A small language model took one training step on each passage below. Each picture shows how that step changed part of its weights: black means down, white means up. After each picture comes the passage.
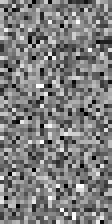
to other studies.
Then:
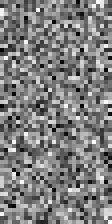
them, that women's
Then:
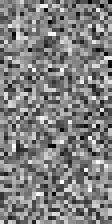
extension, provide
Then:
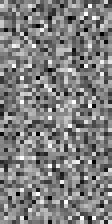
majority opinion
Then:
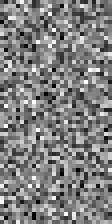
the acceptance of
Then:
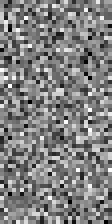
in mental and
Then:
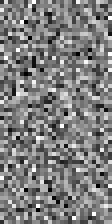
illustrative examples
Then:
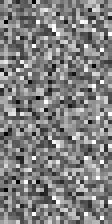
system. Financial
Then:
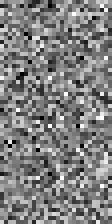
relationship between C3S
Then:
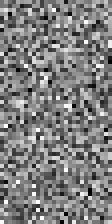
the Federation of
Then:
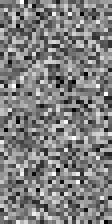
sector in the
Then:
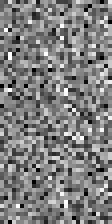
de la ciencia
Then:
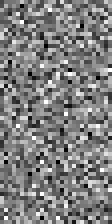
for Fundamental
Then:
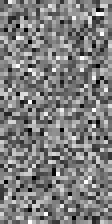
{Also note
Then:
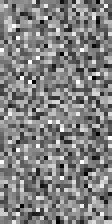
and *improve
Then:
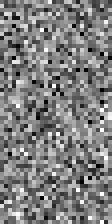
ab 6 cm.
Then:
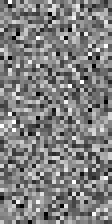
duro le da es
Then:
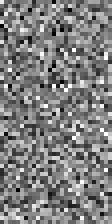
esr spectrum of
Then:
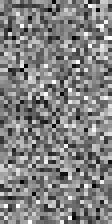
conducted at the
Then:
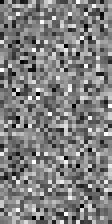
a helyi
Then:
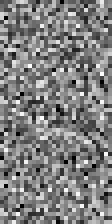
and cultural conditions are
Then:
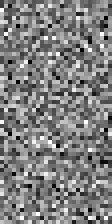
calculation without it
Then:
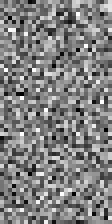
fOU structure
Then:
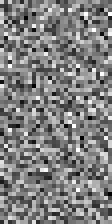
Cada novo
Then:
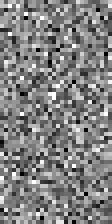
of the decuplet
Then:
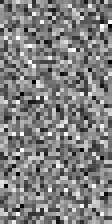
and industrial
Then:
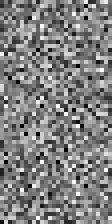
for the analysis of
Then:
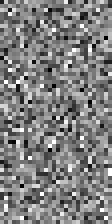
carriers fall
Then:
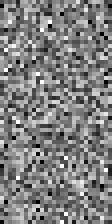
the completion of
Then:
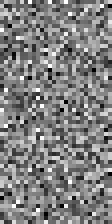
the leaky
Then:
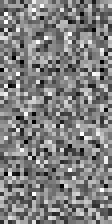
best-fit model
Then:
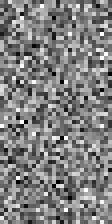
In general, the
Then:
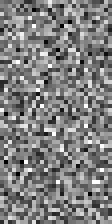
The manifold structure
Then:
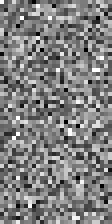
The results of numerical
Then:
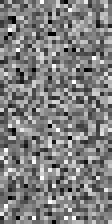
bilan bevosita
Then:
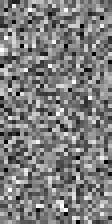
choy ichib
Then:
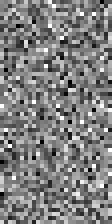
des chambres
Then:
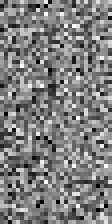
respectively. In comparison,
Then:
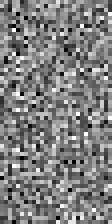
u ekologik
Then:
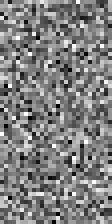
Algorithms for
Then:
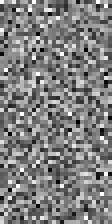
the statistical analysis of
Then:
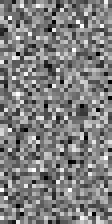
1 Introduction
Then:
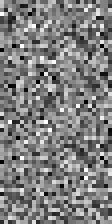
fully consistent with
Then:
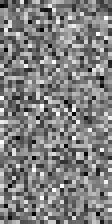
à medida que
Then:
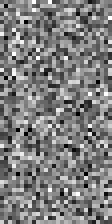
and Aerospace
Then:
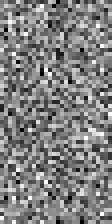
mm, and the
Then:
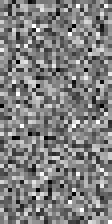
do so, one
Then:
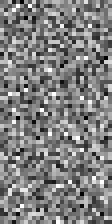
and Reggio
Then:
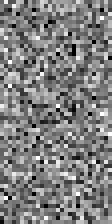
from Holographic
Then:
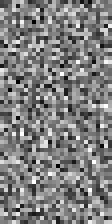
side and relatively
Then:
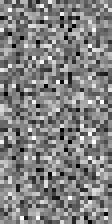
job one month
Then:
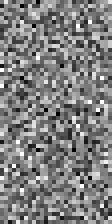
proposed layout.
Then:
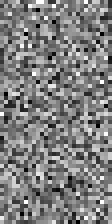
modulus of
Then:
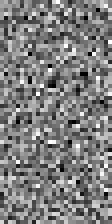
grease trap was
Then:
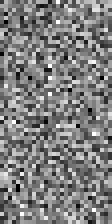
Kategorie der
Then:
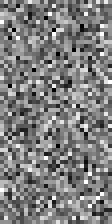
uso del yuan
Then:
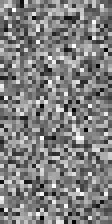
of passé
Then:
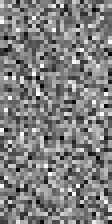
(PhD) in
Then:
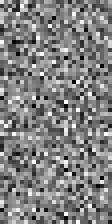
a sharp change in
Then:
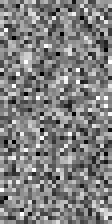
350 participants were
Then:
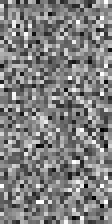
method. Comparison
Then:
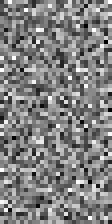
then depend on the material
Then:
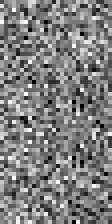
atas segala
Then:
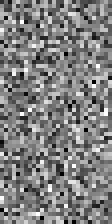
of the world and
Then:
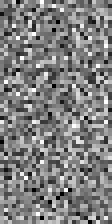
between coherence and
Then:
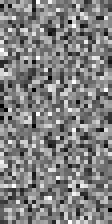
ishlarni hamda
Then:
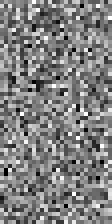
não oferecer
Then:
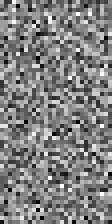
process and the analysis of
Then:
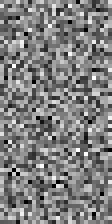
entre outras,
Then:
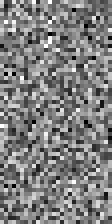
models to detangle any
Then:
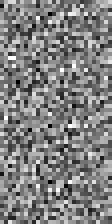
developments have examined
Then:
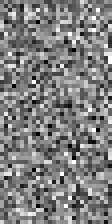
World Trade
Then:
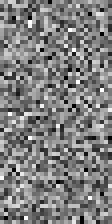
At any rate,
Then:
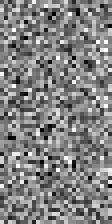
participent à la
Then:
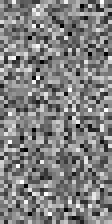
critical bus in DN
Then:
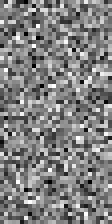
of buffer solution
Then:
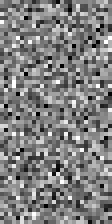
and track it
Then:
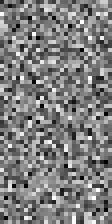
by relating it to
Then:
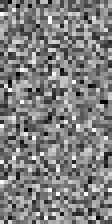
by Chiba and
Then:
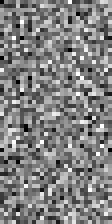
extended by employing
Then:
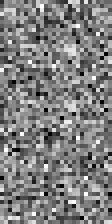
Marcus i
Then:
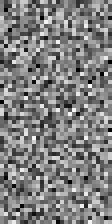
efficiency and standardization.
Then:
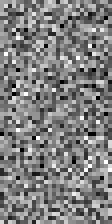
dominate the radiated
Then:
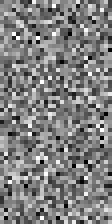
for different heights
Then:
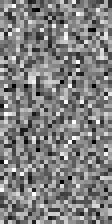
be the “Gold
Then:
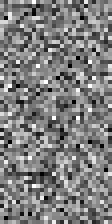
142 per second.
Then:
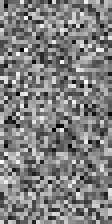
large, complex simulations of
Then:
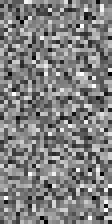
were documented.
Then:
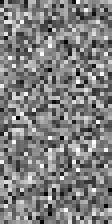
enhance positive business
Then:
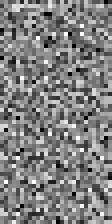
and attesting
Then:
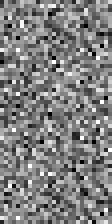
operator has been reduced to
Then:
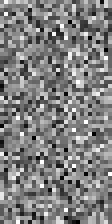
of plasma
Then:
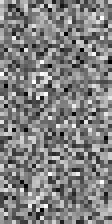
to the separation on
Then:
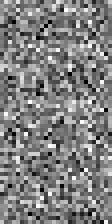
detectaron un
